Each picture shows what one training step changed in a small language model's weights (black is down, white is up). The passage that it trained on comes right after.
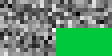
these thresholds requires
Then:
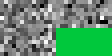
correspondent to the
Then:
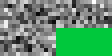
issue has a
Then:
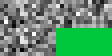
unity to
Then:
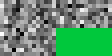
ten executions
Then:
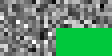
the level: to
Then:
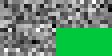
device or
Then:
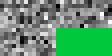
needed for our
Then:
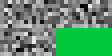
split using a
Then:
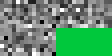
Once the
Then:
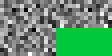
trying to
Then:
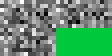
b \sqrt
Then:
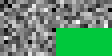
Bang at the
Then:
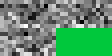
this work, we
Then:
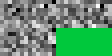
the transverse
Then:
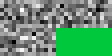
correction to the
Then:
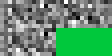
the relationship between
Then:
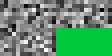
as well.
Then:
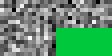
of GHW
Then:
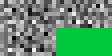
staining the value
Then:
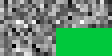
the SMP
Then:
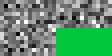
space'). In
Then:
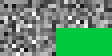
to address a
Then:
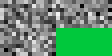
both High and
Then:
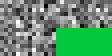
the upper left
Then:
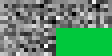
refer to relative
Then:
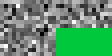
in order to
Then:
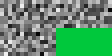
of work of
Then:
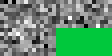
Since $p$
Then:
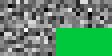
is reduced, where
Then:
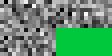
while the total
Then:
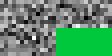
strategy, a
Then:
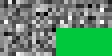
a single junction
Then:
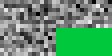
beginning on the
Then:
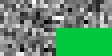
being able to
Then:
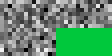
boundary this modification
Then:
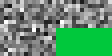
iteration of the
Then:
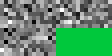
homogeneous spectrum
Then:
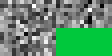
different paths, as
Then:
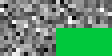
FFs are
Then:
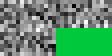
optimization set has
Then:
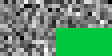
where the quadratic differential
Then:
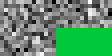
sum of equilibrium
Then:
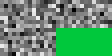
to a small set
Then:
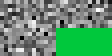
is called the
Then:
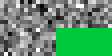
ordre du
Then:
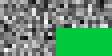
to dry area
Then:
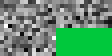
proves the
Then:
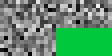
from which the
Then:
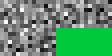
accretion disk
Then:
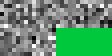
appropriately linearly
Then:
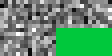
have a better upper
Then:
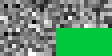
is to utilize
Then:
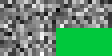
full duality group
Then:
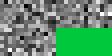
take the neighborhood
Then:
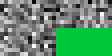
lower fitness values
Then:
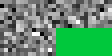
at one loop
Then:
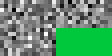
of QFI
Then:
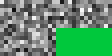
of negative-energy
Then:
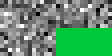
they and the other
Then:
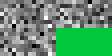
gradient descent
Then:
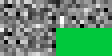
linear approximations
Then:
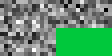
As in the
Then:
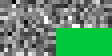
was first performed by
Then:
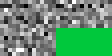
account in the
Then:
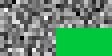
above, the result
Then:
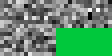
system, is denoted
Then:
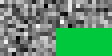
the security
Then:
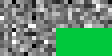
We denote by
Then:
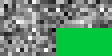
\SMR for
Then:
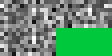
to propagate
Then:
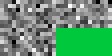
\le x
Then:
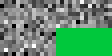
but still below value
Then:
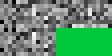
active power
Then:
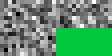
bin for both
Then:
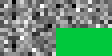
\rightarrow 1$
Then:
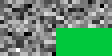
throughout the parameter
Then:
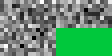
conditions are necessary to
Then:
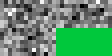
test shether
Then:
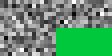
are on the
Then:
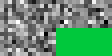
the arrival
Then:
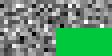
mesh is
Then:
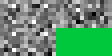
> \tau
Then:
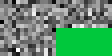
active noise:
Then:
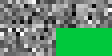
arbitrary n-dimensional
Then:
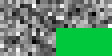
small $x$
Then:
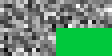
over the entire
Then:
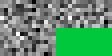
But the problem
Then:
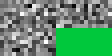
stresses and
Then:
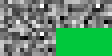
the symmetry.
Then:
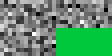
populations and
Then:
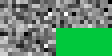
show differences
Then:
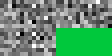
are more likely
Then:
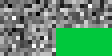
percussive component
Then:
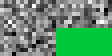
des ronds
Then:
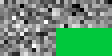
omit it for
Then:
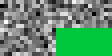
without collision
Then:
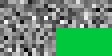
that the magnitude
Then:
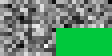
be rewritten
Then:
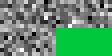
measured along the
